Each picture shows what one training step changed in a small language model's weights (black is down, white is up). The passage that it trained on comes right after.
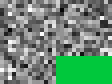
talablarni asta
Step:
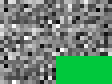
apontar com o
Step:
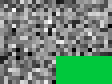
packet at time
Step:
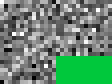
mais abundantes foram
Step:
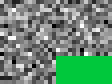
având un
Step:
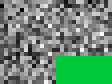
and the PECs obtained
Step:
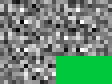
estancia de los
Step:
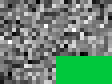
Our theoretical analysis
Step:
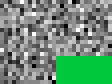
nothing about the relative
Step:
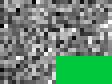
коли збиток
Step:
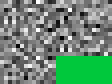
важно прежде
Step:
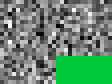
VBA writes
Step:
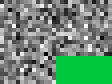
Access Control |
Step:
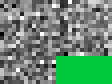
to exhibit a
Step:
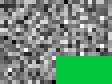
surrogate power
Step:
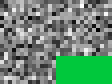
of Texas,
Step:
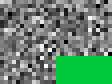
науковців та
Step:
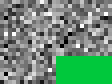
more plausible cause
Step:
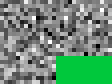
mídia no
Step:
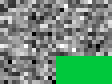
holatda ochiq
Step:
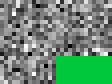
most confident positions to
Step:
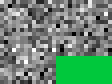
deniz ticareti
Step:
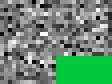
involves a scalar field
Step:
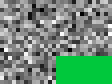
el número
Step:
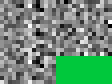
guarantee the
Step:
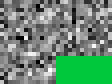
\infty , 0\le
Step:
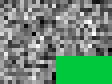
a las Ciencias
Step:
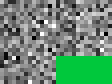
by the partons from the
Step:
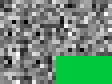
cele expuse
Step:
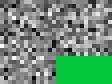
in this case was to consider
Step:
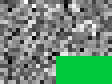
the magnetic WD.
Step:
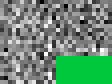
Pilyugin is
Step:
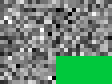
olingan; 2)
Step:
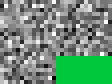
to the low observing temperature
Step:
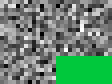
mumkin bo'lgan
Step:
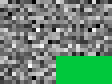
что если не
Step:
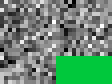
the smooth magnetic field
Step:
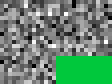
of practice in the
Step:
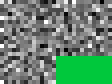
didáticas que
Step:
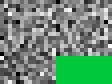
is negative, which implies
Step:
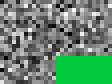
to 90 percent of
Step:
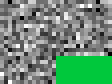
las cadenas de
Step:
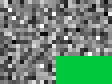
ve duygusal
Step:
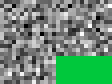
a new aspect to design
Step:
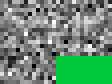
of the Genetic And
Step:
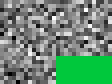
конгрессе в
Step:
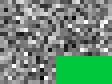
have been trained on different
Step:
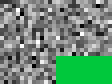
unique entropy to the
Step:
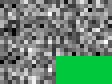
a decrease in the
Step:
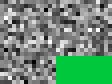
can solve for when
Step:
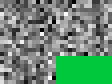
ad hoc sensor
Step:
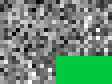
(i) At an
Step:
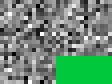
rebelde es
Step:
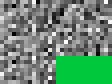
de vista de su
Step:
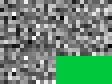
qabul qilishda
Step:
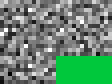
не ошибиться в
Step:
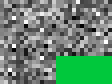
some choices in our free
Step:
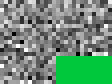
extenso estudo sobre
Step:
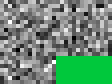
moslashtirish); -
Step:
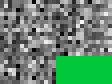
less than $h \sim
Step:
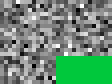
during the application of
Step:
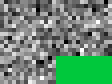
Successful operation
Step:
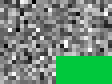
transform with some extra
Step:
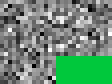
are used to solve the
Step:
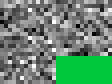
गति से
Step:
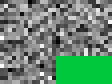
speed}, we can find
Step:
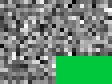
lighter from now on
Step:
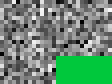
From this we see
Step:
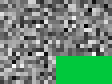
no sucedió
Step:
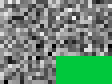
de Comunidades de
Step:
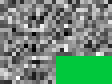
holatini yodda
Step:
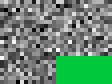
они были
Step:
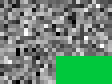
the function $\lambda$
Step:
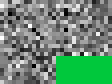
Chinese PLA
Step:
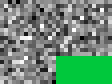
foydalangan. Bu
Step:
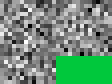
first viable scenario
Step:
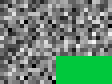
corresponding to each of the
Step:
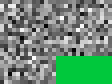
for example with Ant0
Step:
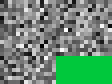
the License:
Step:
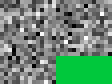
reduces to the
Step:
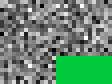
предложения по
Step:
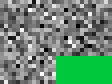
до аналізу
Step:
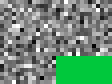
psixologik va
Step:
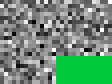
margin behavior to be
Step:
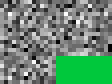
in the MLT
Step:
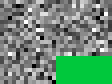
electric field at the
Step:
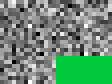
and unexpected changes
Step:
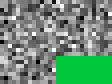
este amenințarea
